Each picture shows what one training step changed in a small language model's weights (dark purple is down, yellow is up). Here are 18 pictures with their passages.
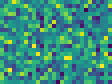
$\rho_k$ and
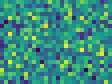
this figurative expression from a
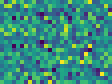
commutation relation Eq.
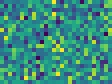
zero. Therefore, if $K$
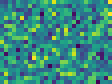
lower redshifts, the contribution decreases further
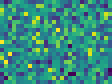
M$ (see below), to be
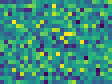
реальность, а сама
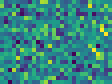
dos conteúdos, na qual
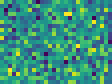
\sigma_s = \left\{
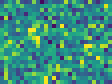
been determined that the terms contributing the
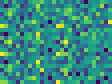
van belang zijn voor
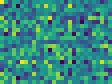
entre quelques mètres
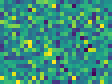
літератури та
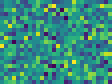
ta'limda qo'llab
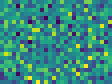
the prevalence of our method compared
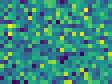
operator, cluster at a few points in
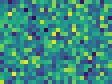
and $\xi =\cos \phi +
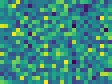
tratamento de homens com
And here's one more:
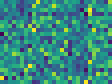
utilização para substituição do
